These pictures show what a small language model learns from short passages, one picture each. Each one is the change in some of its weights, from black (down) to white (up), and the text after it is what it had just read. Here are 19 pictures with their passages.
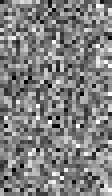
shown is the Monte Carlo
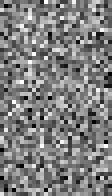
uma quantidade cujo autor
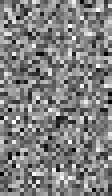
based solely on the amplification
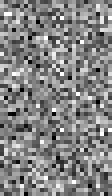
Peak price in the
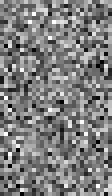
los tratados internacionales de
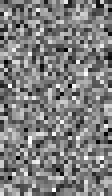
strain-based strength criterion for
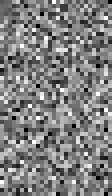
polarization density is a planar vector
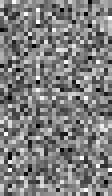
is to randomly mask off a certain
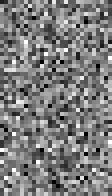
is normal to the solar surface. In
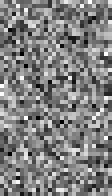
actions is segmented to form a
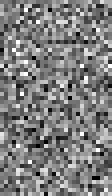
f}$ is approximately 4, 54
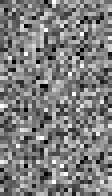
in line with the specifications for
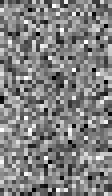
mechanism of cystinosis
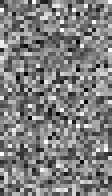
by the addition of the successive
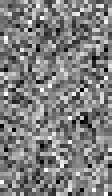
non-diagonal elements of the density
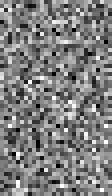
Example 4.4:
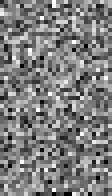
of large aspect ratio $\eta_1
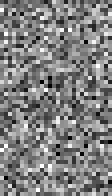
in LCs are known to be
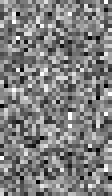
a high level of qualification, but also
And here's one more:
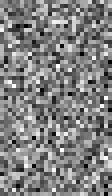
Professores para Educação
